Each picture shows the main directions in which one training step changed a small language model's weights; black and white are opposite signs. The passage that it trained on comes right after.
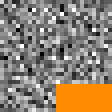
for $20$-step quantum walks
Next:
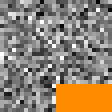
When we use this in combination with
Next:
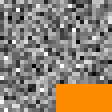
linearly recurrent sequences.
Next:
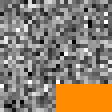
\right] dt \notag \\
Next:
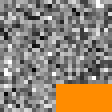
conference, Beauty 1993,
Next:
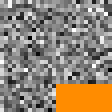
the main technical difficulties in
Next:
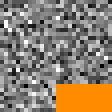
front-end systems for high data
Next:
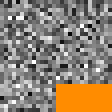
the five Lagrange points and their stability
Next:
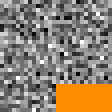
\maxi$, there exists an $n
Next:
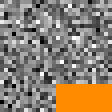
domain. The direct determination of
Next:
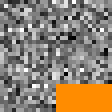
the inclusive jet cross section has been
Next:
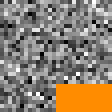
can effectively coexist with other
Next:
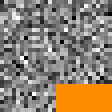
twist). The cross-correlation
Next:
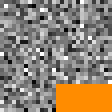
between the fluxes of the lattice, as
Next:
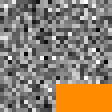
very small sizes ($s<3$)
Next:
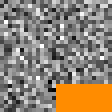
hierarchical clustering. We use
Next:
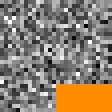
$\cC I$-category,
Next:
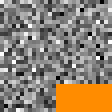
take the infinite mass limit for the
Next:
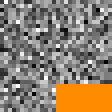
rate function is a consequence of the already
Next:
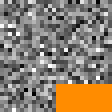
can be extended to the whole space of
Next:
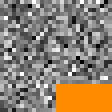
continued fractions of the constant
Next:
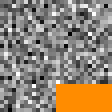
missing edges". The result in
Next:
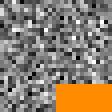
$\mathrm{Z}_m$ is
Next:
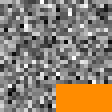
Then \begin{enumerate} \item
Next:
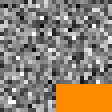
\ge c_0(\theta
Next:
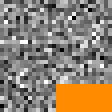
On the other hand, by Lemma
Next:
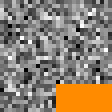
in a doublet has one neighbor
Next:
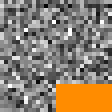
\item Create $25$ initial
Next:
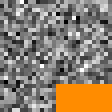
+\int\limits_{\mathbb R^n
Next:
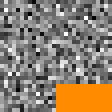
internal diversity within the them.
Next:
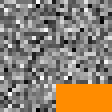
associated to $W$ with parameters
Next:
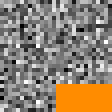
introduced by the detector resolution. The
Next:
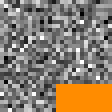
and ion densities due to the
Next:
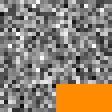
traversed regions contain a target.
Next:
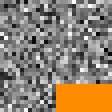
\Gamma \to \mathscr{L}$.
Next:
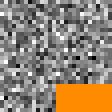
point we have that $l_E (-
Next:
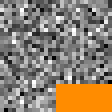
call extensive-form games,
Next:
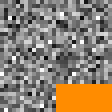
in the flip graph of
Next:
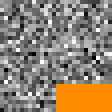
metric on $D$, which is called the
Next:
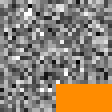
one has to expand nonlinearities such
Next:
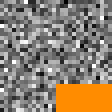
s$/$nm. The
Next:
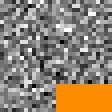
which is constructed from the blocks of
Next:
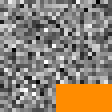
The bulk of the flight time
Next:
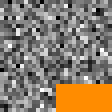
a special class of functions $\rho$ of
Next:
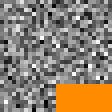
that the sum of the bond energies
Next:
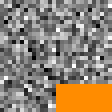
their Schur Complements}
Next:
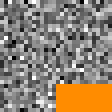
management is being proposed that
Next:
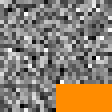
and therefore focus on the comparison of classical
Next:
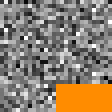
combinations show up in counter terms.
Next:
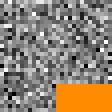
a stochastic cycle in the loop
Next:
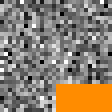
Let $n$ be an integer, an
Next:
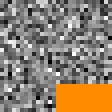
expansion we require. Henceforth we will
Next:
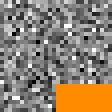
the atom. The electric field
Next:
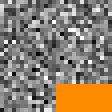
\item $\gamma_i \sim
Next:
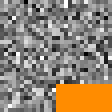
the proof technique can be used to obtain
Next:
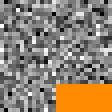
MCU-PTR simulation
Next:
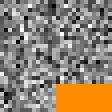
Moreover, a second problem that affects the
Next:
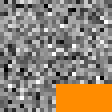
depends on the relative time scales of adaptive
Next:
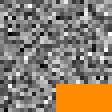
an upper limit to the number of observations that
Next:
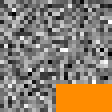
4 and 5 are dedicated to these
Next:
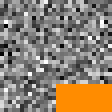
$\mathcal{L}^{n}$, and is
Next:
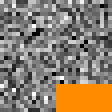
C^n$ et o\`u
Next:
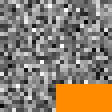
Then $\varphi$ restricts to a
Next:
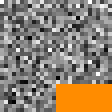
complete fan $\Sigma$, which defines
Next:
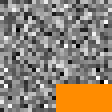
that everyone experiences on an
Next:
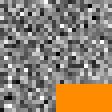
from $\orth{e}$ is
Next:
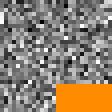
language interaction but also enhance
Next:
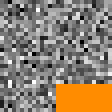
and the interface lies on an
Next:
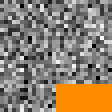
1$ pc, together with the
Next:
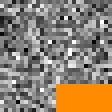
$\omega^x=\omega'$, or
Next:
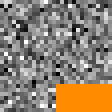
future AI-supported creative
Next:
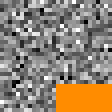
\setminus \Int(B)$, which
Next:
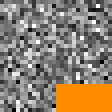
(\Lambda+\operatorname{id}) \alpha
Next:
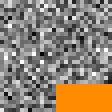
the Selberg Trace
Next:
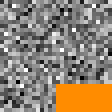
exceed $K(1 +
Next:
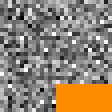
the stopping criterion in
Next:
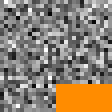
led to many phenomena like
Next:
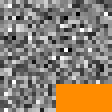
the near future a great number of
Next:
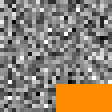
$p$ and $q$ are
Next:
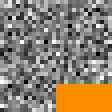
the same CME, either with
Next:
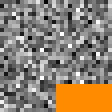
author = {Sambra,
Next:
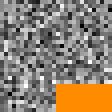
sequential decision variables, even after
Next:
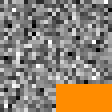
are fibrations. Finally,
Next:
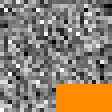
This type of effect is broadly
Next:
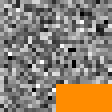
an ionized gas cloud with an
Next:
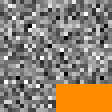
the integral over $\th$ to a small
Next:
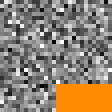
basis states as a translation (see also
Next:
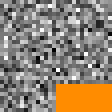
to have better statistics on whether
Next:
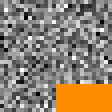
their interpretation, the four features represent
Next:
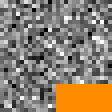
levels for our best GCE
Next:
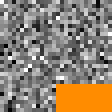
Hamiltonian $\mathcal{H}$
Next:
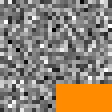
de phase; ces portraits
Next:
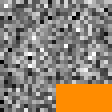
the available information of the inflationary
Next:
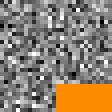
$\lambda'$ can be either $(3)$
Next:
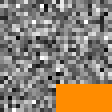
S\mathcal A \cup \mathcal
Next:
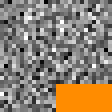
University of Illinois at
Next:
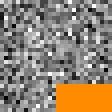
different values of the outgoing angular
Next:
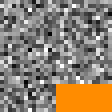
$m_{Q}h$ with the
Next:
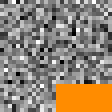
is irreducible. In other words, we
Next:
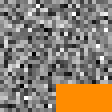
of core-collapse
